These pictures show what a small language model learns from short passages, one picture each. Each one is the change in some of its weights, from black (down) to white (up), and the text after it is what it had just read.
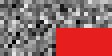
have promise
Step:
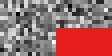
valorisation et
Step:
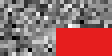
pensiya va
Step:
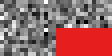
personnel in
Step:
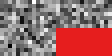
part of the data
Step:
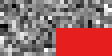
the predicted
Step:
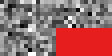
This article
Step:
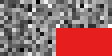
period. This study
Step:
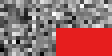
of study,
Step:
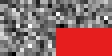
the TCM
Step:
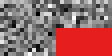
main reason
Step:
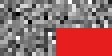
a valoração
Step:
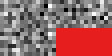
1. Wild
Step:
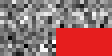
y abordan
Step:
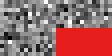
complexity of
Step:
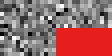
the responsibility
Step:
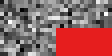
new technology in
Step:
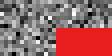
the general
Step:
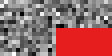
the cement
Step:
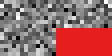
que visam à
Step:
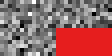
Though the
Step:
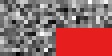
has become
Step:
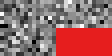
the area of
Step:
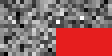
or less
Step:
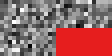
This stage
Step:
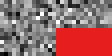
the larger
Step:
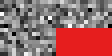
the other,
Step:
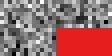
of Asia,
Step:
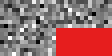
online learning
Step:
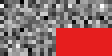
a droga
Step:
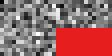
halos with
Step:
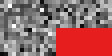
information accessible
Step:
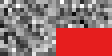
and tertiary
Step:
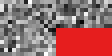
most used method for
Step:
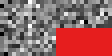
vida te
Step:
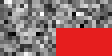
sociais para
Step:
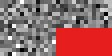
places where
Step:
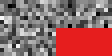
Staff in
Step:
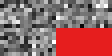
of Fe,
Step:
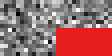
and water
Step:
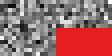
вод по
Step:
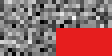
sino el
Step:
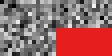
The discussion
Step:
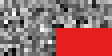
technologies in the
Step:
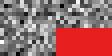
make your
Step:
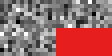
learning models
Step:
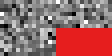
the induction of
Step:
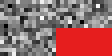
in the educational
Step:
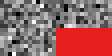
variational formulation
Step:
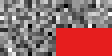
Science and
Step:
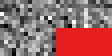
the EM
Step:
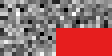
resultados en los
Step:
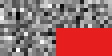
for which three
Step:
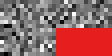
them the
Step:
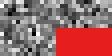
no competing
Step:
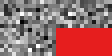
with the overall
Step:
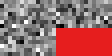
the nature and
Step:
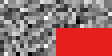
showing that,
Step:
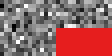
estos resultados
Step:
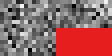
a 2 mm
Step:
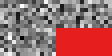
for sustainable
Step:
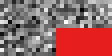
to very
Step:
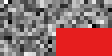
carried by
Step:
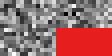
and effective
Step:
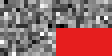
the research was
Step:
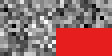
due to the
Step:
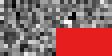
attention in
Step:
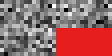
dono el
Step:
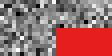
no pain and
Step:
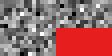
how their research will
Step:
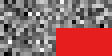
it kind of
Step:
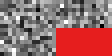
by the project to
